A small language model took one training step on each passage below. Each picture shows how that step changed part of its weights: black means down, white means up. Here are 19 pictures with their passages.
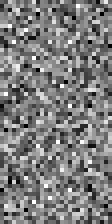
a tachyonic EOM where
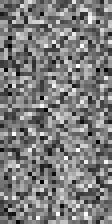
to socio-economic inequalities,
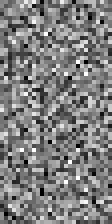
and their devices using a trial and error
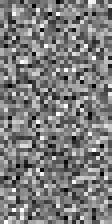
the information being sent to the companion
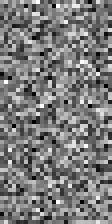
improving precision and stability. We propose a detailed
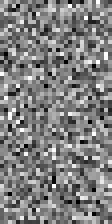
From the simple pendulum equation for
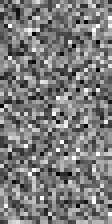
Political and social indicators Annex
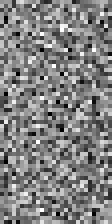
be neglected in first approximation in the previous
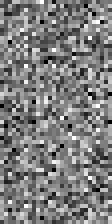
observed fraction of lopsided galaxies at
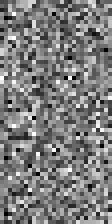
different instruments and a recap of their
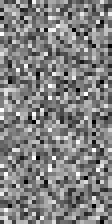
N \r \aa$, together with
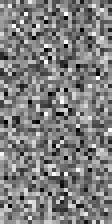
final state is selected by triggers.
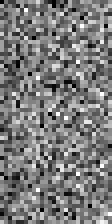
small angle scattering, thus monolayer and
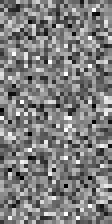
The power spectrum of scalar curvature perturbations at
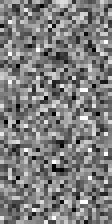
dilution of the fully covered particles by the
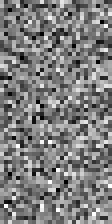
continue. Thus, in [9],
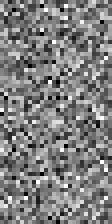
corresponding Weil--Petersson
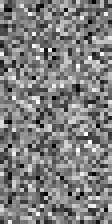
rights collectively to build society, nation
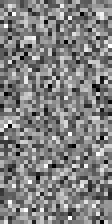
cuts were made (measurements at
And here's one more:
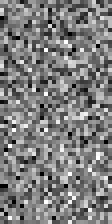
human perceptual feelings. Table 3:
